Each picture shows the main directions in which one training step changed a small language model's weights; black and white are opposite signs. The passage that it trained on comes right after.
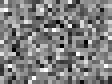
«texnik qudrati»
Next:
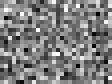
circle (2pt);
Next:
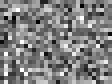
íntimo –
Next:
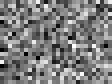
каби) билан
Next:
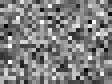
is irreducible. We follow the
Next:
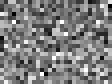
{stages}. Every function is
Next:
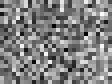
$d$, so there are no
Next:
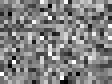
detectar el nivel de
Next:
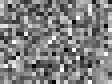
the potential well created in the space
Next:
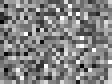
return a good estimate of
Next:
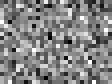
имена русских
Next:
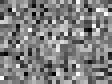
as may be checked through a
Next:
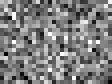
the new scheme was used in a
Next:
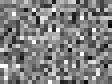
time the right-hand sides
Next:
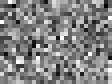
down conversion process[22],
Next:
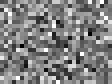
demanda de eletricidade
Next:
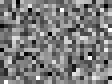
XIX века,
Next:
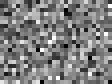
a specific issue for which it
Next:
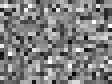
frames were unveiled and
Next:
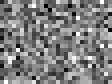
under translations, but not under
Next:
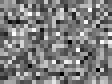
mismo cuestionario y se
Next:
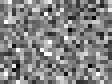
z \in \co: \text
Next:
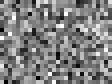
Robinson, R.
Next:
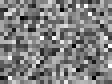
consequence of smaller $U$
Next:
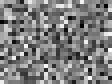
network motifs and graphlets
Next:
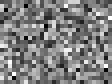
\ref{mag}{\it d}
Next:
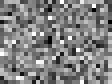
secuelas de niños
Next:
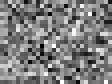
of scalability of the method.
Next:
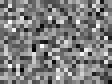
an object of study for a long
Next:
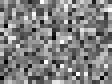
into reality, it tells
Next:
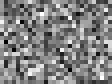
the aerodynamic centre
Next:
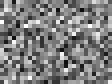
твору і де та
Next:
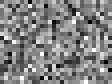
by red dots. Fig.
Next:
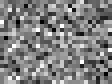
+ \dots + \varepsilon_n
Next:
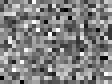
aéreas são
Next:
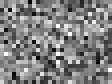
To overcome intrinsic
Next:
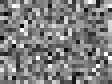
couplings to the SM Higgs
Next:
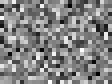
a lei que foi feita
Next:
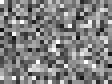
levoj strani slike
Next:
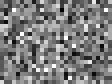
$y$ respectivement
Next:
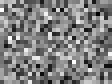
a benchmark baseline
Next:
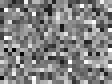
solution of $(\ref{A1})$
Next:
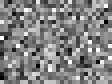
are widely used in
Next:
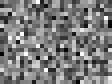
method (im2col)
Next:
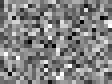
\qquad \text{ on }
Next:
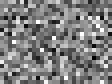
W_{X^\infty} \simeq
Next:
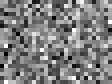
the bias calculation, since at
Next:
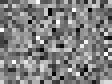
from Laughlin model
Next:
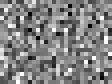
. $$ (Note that in order to
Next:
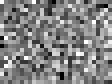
is necessary to further investigate
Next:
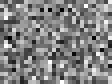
a emoções negativas
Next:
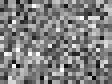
of overall stock market conditions
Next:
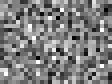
the identity~$1$ different from
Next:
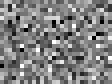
point-masses connected to
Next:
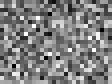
\end{description} Then
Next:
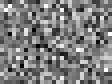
we gave an explanation of
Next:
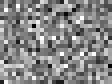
час як вони
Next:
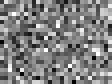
foreign experience,
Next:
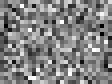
by the stochastic ODE
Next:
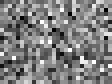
the system. Figure 10 also demonstrates
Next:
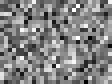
Corollary 3.2 from
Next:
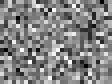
number of wave vector rotations in
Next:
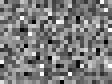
of knowledge have to be
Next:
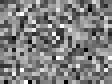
enters the parameter regime for
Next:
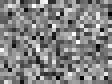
VND processes on
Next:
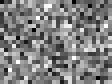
recently obtained a characterization of all
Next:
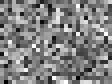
soha bo'lib,
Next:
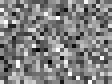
izchilligi hamda
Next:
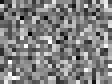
would be difficult to
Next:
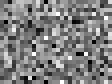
radius of the largest
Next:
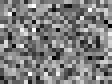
Les chemins de la
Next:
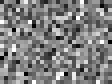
paper. JHF thanks
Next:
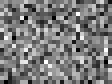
reproduce predictions of QM
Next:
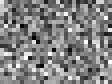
evaluate the distribution function of a
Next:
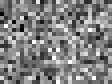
range is extended determines to a
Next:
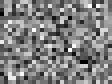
the ideal grand canonical
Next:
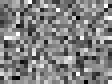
(EWSB) are
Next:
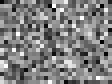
dataset to the nearest cluster.
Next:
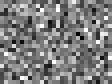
close to the centre, the
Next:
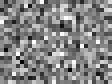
leptons (\epm or
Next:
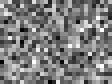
of the critical disorder for large
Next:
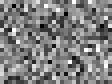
oshiradi, balki
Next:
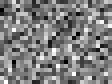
critical point, but they can lead
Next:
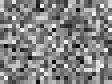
up to two thirds may be
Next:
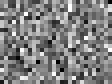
методика применения данных
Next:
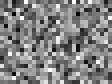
the residual errors left
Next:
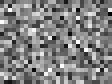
construct two different vectors (or
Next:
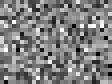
ребенка и основа
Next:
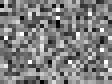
where $J_\ell$ corresponds
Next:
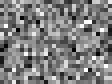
unitary matrix containing 3
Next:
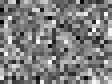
event, it is possible to
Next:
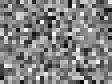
this derivative is positive for all
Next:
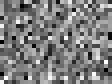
en los que se proyecta
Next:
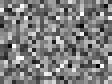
bolalar musiqa va
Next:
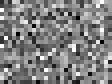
penulis mengambil
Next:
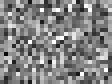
be easily checked. The
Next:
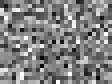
Chebyshev polynomials
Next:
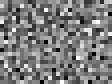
reach $C$. From
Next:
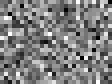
energy function. A translation of a
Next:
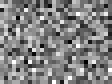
are performed in each step of the
